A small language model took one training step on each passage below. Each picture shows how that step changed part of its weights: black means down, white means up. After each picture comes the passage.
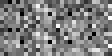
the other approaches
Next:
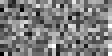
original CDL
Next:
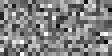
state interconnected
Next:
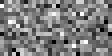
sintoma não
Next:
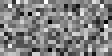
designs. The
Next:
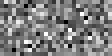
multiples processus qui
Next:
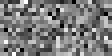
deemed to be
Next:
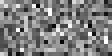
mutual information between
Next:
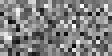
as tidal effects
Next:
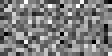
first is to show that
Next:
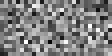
within very a few
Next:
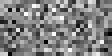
utopia de
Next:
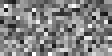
correction. The value
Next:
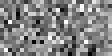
did not begin
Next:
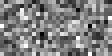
are observed within the
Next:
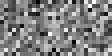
a module, or
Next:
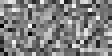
en las Ciencias
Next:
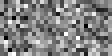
with various OAM
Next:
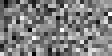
be tested by
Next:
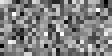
destinado a
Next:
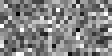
Sistema de
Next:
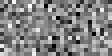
key components of
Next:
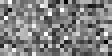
database users
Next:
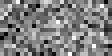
Aynan shuning
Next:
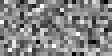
the ground state grow
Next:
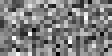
он гнал
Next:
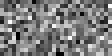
estimations, this
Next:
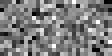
field transverse to the
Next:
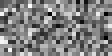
en el ambiente 1
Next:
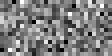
ko'ra Oq
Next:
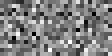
em andamento os
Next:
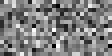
efectuând o
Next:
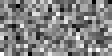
Such a condition
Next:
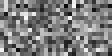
or two square
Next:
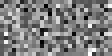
4.2 Phase
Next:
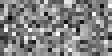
e Controllo
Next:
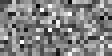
any defects
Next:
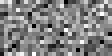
unbroken part
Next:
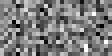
remaining parameter in the
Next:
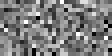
a pulse fraction
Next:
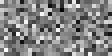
blue markers,
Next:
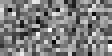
the effect of the
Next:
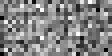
can be mapped
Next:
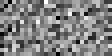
dimension one can define a
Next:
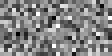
acordo com os
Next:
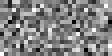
via the modified
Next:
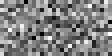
Physics of CAS,
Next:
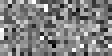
Here, AI
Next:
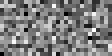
este trabalho não
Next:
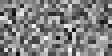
principles, our
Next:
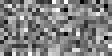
$\cdot$ is the
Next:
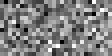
lagged version
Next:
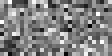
far-end points.
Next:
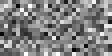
das vezes,
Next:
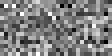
out that at higher fields
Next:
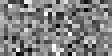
B\"uhler case
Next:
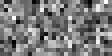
large} (values
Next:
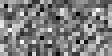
agents during that
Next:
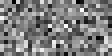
In this way, it
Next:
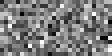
to experimental search of
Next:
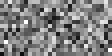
signal, a set of
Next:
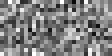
the minimum EE
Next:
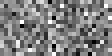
milhares de
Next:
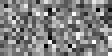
adicional, a
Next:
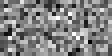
local stationary velocity
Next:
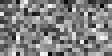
perturbations to our
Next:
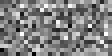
to satisfy the
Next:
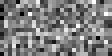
ao fornecimento
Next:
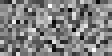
to the actual
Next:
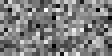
$T$ of the
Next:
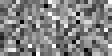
em tempos de
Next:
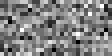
requires a system contribution
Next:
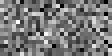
in particular from the analysis
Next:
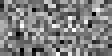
the distance between strategies
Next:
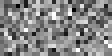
$h$, this
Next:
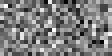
CVs and
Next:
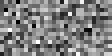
development as significantly lower
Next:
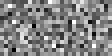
being a simple plane
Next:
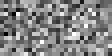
the experiments.
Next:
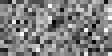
to the original
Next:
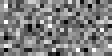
one has:\\
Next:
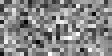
the absolute value
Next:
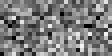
aplicada la
